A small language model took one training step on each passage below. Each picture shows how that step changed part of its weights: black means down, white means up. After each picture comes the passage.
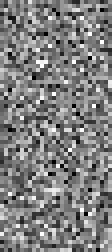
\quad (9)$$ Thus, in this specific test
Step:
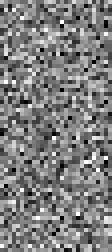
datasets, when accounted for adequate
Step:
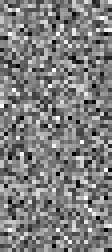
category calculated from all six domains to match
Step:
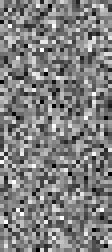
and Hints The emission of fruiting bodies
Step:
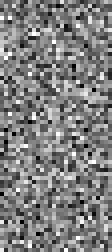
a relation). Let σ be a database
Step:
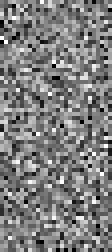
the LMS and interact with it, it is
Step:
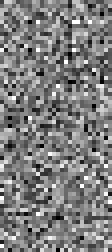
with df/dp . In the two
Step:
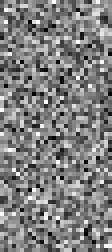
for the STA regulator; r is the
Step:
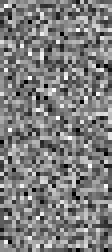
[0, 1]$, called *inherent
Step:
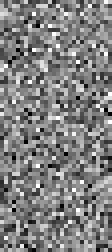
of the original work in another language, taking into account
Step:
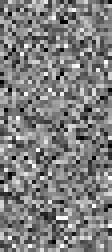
frequency in 2nd unstable regime is explained
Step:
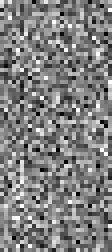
Vania Talitha Nada,
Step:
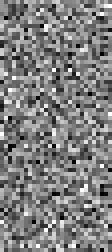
so both IT security measures and procedures must be consider
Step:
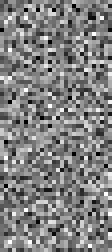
al., 2020) of their proliferation.
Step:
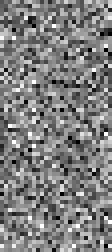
and economic growth and also focused on the impact of
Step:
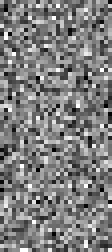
technique which refers to the GPR scanning
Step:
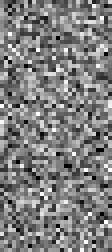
control system implemented within the d-q reference framework has
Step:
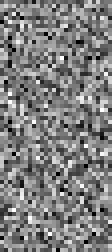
can also be conducted and variables such leadership may be
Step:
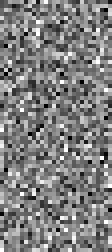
recognized the ease and speed of completing school
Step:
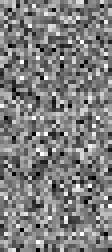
Colour, Residue Nitrite and
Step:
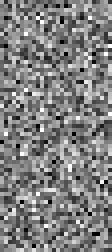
Abstract The study delved into the life stories
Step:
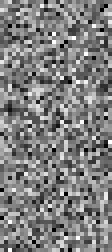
possible, textures were produced by rearranging
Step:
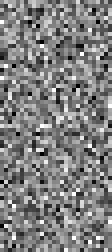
mouse and rat tumors.
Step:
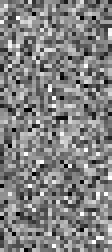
new or improved version of itself (Willis
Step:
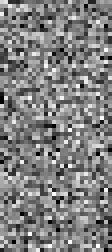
topics analysed, main risks identified, controls
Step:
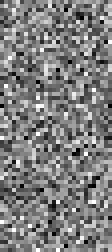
The utility-list format was widely used in
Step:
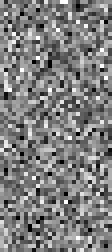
and Joram Hirschfeld
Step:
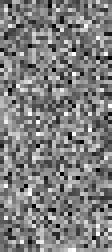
$\Xi(n)$ with given sizes will
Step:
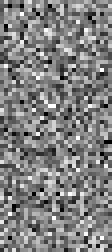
differentiate between pneumonia and
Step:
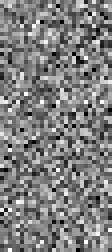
in Pakistan and lack of knowledge among women
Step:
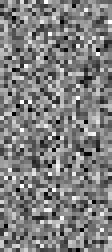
lead to satisfactory results which are conform
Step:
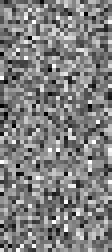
a vehicle component,” *Proc.
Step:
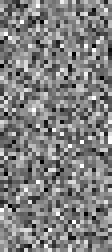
and Research Technology*. 7 (3),
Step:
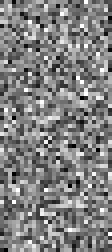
Robson Emiliano José de
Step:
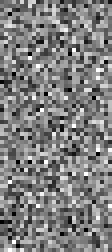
size of the audiences. The experience was assessed
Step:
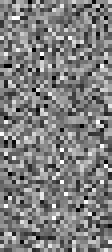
dark brown after 24 h of reaction,
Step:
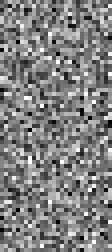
This further harms the preservation of
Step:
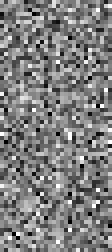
the shaft of the propelling motors of
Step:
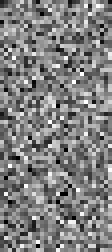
available, see figure 1, the errors in
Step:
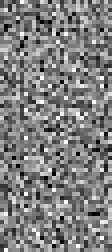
to 6%. The conducted analysis provides a base for
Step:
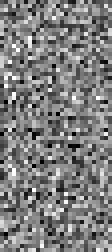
on the social economy. Secondly,
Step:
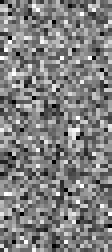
the civility maxim is thus one of the communication
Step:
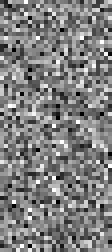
0 0 No. of patients on 5 AM:
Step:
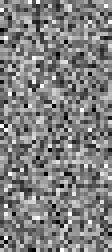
home assignments, and supervise students
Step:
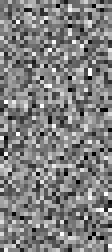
future research should encompass comparative in public and
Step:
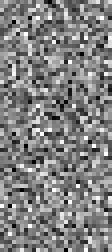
The Effects of the Extraction
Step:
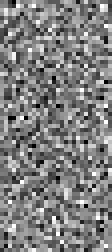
Muñoz, P.;
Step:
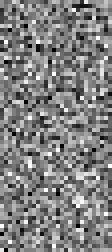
such as fungi, bacteria, and
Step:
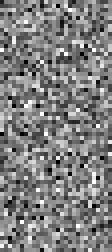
all done very well. The main problem is not
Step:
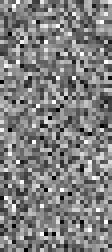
in minimally invasive surgery. These
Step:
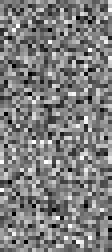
first robotics-related example as explained in
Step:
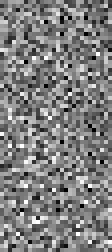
women to serve as active agents of change in
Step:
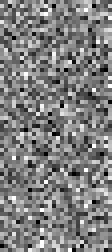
puts the audience understanding at the heart
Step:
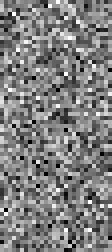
a significant difference in the results before and after treatment in
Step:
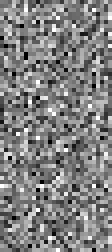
of ethical approval The studies described in this paper
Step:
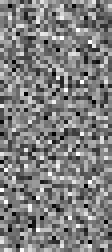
to exquisite academic English. Therefore, this
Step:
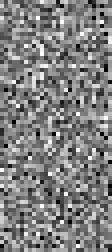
Estimate (act) for entertainment
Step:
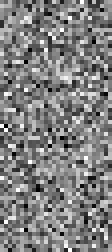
Spon's Mechanical and Electrical
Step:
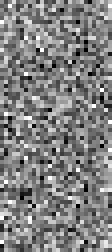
is defined by the soap's scent, which
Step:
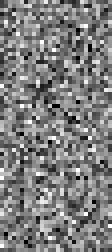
be done by simple advice of avoiding the
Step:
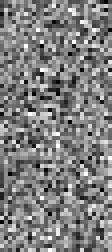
this end in view, the following groups of
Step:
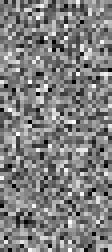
an official experiment or research, but it has shown
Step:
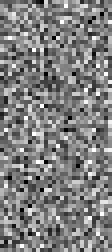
The working principle of matched filter
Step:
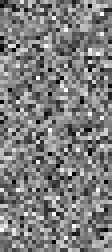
captured in unprecedented detail using 22
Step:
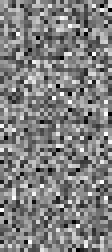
STUDENTS Nabikhonov
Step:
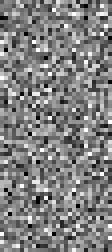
2. The simulation's configuration section is presented
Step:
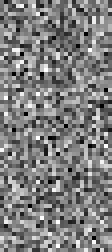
of the palm babassu
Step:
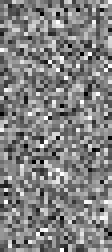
Why were we called the parents? The
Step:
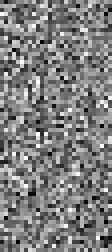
variable is represented by JISDOR, which is
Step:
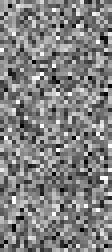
Nigeria, Uganda, and South
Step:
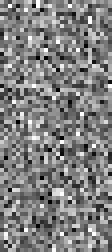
FSA: Food Standards Agency
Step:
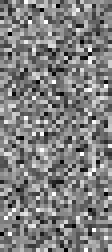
The ETM content in earthworms
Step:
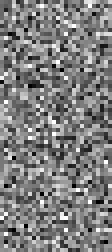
associated with various technological processes implemented elements of
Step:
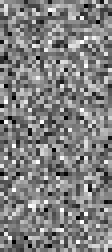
less affection for their children. On the positive
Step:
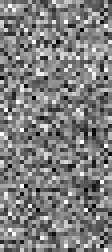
or care information on how to care for the
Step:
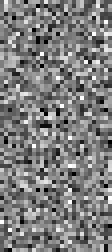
of mutual understanding helped build rapport
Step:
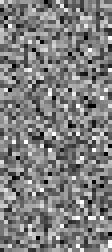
self-objectification ($p =
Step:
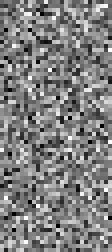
reduce the incidence of typical postoperative
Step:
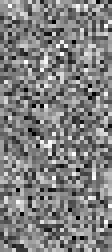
^(6,9) The genetic
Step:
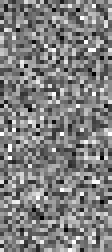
to find the day-date, start and end
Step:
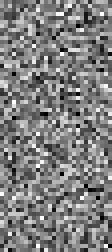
electronic voting protocol which is development of
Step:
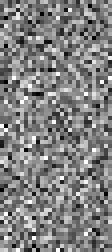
operational tasks, and reduce burdens that
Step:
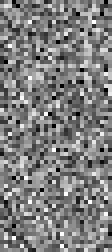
Mikel; Armijo,
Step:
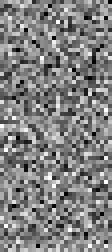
type using the “equal tariff”
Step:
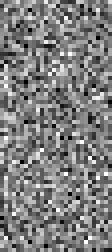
reporting see part 1 of this series. Part
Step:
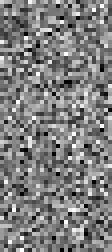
A. S., & Lichtenberger,
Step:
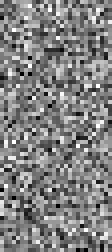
not provide opportunities for wider learning. This could be
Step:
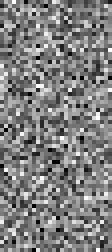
there was a potential interaction between the extract and
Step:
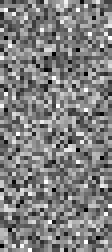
a 5 kpcm hammer.
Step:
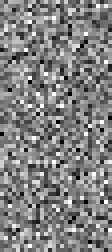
organize assistance for non-governmental
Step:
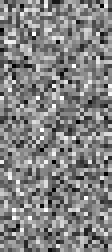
effect of unburned carbon on CFA
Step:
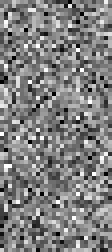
explained taking into account that melting of the energy
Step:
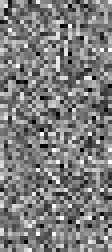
parents ... Declaration I declare
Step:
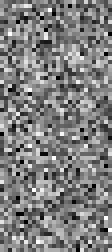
logic model handles emotional tones in
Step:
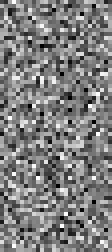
Figure 4 With an app such as MS
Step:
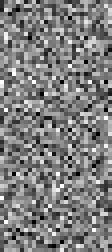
researcher adopted these tools for analysis: -
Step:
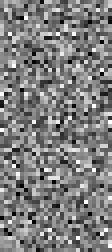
higher education*' has not created more clarity
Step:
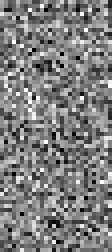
in headache. The AM Fungi
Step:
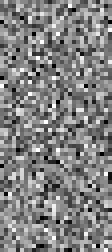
2nd dissemination area in Taitung
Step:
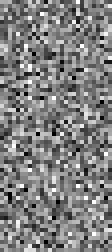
machines in order to partially reduce water
